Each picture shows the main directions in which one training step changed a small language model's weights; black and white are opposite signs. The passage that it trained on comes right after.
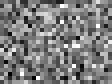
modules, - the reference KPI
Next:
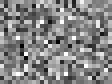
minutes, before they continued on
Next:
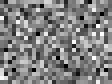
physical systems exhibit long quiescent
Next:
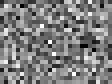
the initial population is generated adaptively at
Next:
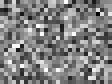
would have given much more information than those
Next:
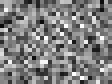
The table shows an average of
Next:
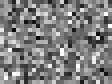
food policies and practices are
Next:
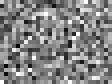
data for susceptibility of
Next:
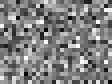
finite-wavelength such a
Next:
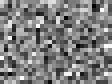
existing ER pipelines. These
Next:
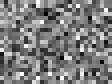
Materials Science and Technology,
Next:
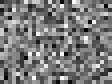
on PS on RGOCS
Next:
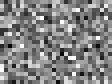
ensure a unit power factor on the
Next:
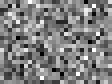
$\text{J} \cdot
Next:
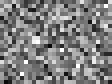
bit-rock interactions and be
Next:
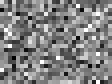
of `others' category
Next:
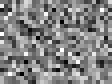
(LCP), shows an
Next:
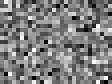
of only $\sim300$
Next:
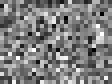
In all the figures in this section
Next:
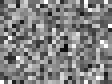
range. *J. Chem.
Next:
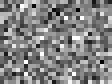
and the target as a function of background
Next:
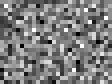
EV charging stations are
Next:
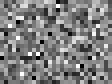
Cyber terrorism,
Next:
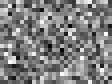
time scale (panel
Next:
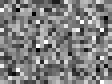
ternary semigroups with
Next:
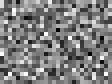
after electron beam lithography exposure for
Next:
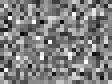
K-S test to the ratios
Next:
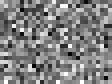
a pioneering concept known as
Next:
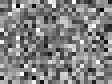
with zero mean, as pauses
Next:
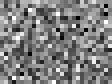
electricity is used and are adding
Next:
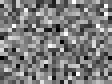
structures containing the explicit symmetry breaking
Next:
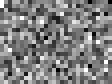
Axial coding consists
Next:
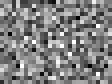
system, including the baking and
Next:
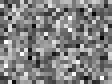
analysis. The corresponding integrated
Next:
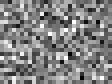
doctrine. An
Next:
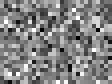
African Child” as a
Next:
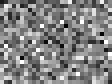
the rate-laws.
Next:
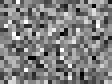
mol dm ⁻³
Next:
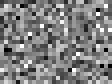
the toy model nearly always
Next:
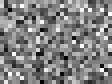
API is to establish the basis
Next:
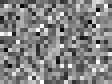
the gyroscopic
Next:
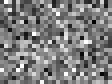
is not separable and resists
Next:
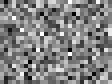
fields with high intensities and a
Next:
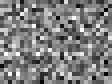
value for the non-performing
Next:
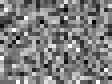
The researchers concluded that when
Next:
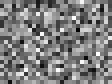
observation, if x^* is a
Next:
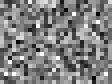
lines} \end{abstract}
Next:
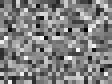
consumption. While this study focuses
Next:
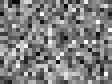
\end{align} Next,
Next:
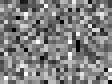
governs dissipation, is
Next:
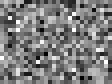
William Hearst's
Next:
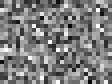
within the concentration range of the
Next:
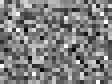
were excluded from this study.
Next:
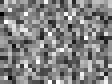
cross-disciplinary research
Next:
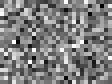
well as sensible heat flux. The
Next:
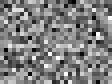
kinetic motion of the
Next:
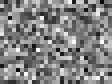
under study were determined by the geological
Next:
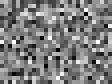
foreign policy of any state. The
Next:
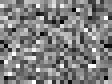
including prominent people such as
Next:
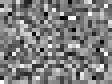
(a) Signal power
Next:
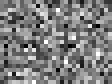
most, if not all,
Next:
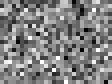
simulated circuit has a
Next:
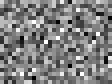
some other physical observable. In this
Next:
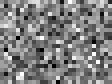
Joseph Conrad in The
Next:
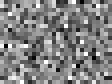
while permitting coherent and
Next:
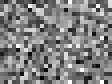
this has become possible.²⁴ We
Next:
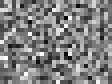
of the state. The population for the
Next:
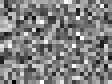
A smooth transition to the
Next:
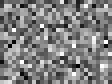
the challenges of the RAT-based
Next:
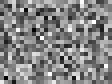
learning. Subtheme
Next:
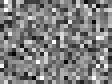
of Interest} The authors have no
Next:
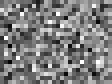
be seen in Figure 3 where an
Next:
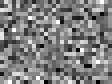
of modern contraceptive among
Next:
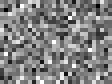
where the females have no
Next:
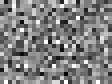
is important to note that the
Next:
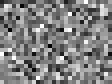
the development assistance for health
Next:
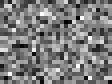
Publications and related Data
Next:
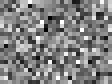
QFIM kernel with the
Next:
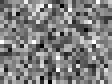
giant branch
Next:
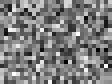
replacing every ${\bm
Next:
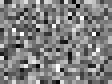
than 80% Informative
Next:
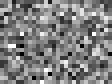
new knob to explore quantum
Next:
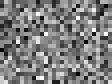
describe rotational levels of atoms
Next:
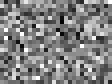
observed between railway operations and
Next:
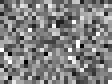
Foundation Incorporated –
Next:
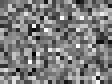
not be supersymmetric. Since
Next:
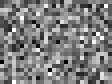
anything better, IF has
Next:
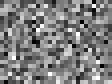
all Web-based applications within an
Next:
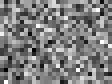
could possibly be a tool for
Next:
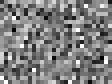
quantum computation. In recent years,
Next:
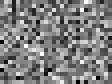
is \begin{eqnarray}
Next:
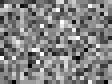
the geometry in terms of
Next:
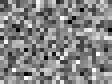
symmetry of a current dipole field
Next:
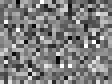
changes of germanium
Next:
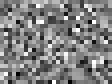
Definition of EPICS
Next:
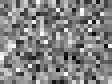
resist stressful environmental conditions and
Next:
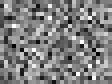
intelligent person In order to
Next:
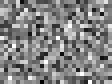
measure may be due to the different rotation
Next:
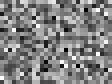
programs include pedagogical
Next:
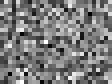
is currently being assembled
